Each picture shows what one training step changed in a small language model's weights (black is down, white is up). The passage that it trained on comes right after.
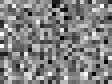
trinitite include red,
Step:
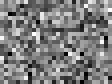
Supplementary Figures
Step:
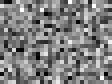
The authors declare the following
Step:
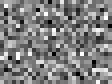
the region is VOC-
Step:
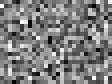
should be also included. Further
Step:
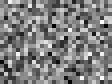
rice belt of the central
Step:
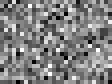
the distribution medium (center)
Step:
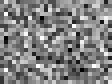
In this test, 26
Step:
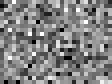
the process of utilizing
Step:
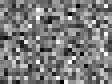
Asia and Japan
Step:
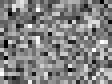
the brain, the heart and
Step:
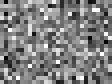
join the world of education. An
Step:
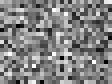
Outlook on the
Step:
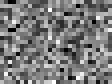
Huang, Y.
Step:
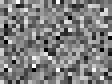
Data will be made available on
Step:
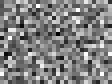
a large portion of the
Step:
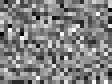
Every day in US,
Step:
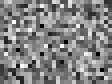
of the base layer in these
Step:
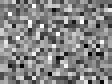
attributes for OER.
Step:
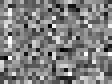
performance indicators. Examples of
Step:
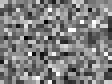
Life (EOL) in
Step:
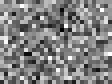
regret to inform you that
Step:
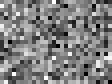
POD basis. The
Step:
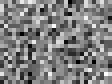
foods and maternal
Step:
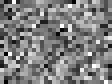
For correlated numerical
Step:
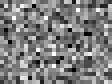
guidance for the children.
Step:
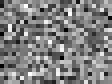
the real danger we
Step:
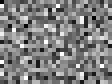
output. Figure 5.
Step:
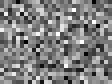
value was 0.234, and
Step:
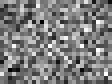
drag and drop
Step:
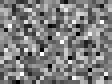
Shuttle Radar
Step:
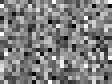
FNR LU Y
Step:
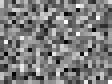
pedagogical experiment to
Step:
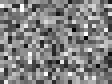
death of these icons in
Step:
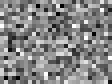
the NFDI Standard
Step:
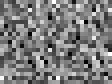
among secondary school teachers.
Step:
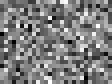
boys to girls
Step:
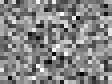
^{12}C which they make
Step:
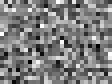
both genders. 2.
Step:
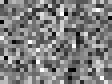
issues that are civic and
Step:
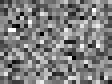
to evaluate ϵ ,
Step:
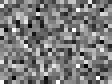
interested in agriculture.
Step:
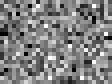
use both oral and written
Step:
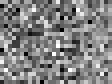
the company into consideration, the
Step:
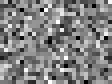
Interpretation Further
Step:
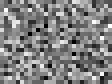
note, there were significant differences
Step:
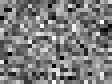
the development of Mg₂Sn
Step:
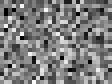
that well-organized
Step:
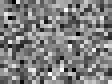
disobedience and continues in
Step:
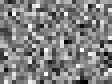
"then" part of the first
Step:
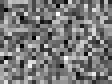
*International Journal of
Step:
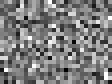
and amplify biases present
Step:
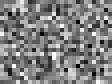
a heterogeneous signal
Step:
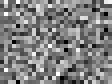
free and total acidity, and
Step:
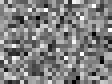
on Frontiers in
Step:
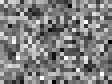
concern in application of quality
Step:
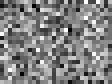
can be later carried out by
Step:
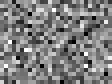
teaching, future teachers must reflect
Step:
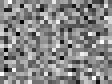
and the learners themselves
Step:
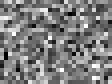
strategies, local banks, as
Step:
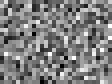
hemophilia include
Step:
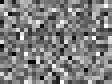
distress, sepsis,
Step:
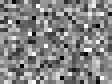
which a term for a part of
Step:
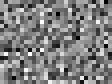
Intrinsic motivation
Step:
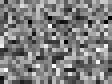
of family life,
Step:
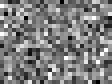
the south east of the
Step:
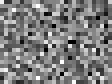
and also curve 5,
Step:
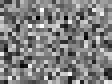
Composition at the University of
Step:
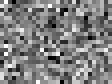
husband's level of
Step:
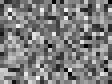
for the subsequent evolution of
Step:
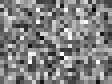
of temperature of the process parameter,
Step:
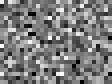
a given $x \in
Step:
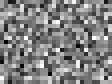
These exceedances occurred
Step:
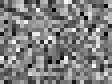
the carbon dioxide produced
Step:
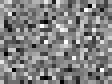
Regulating and Metering
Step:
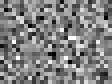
individual solutions are assessed not
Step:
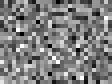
Government. The credit
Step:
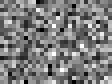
Figure 4). Generally,
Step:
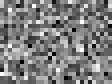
NO_x will increase. The
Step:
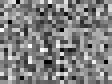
the assumption of the
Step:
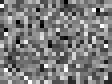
many species including our own.
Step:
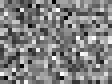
to be represented whatever its
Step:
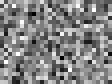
by the head in case
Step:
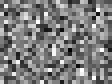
state institution in Central
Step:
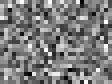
model atmospheres, but
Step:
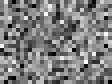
meetings. Extracted
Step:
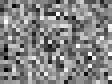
launched the Hull
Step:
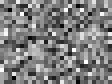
Department of Pathology
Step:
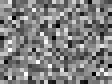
witnessed by more than one
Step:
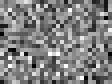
respectively. The dependence of
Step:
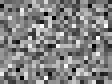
recognize individual author
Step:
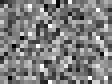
^[7] According
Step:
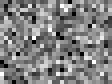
firms listed on the
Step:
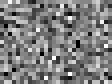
CAD in Pakistan
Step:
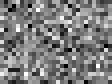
to provide member states with
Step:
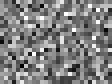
chemical potential (normalization
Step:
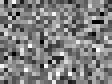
compensating slow reactor
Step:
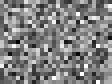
innovation and leadership to
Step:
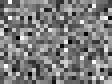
a relatively safe
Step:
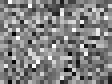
is often performed on patients
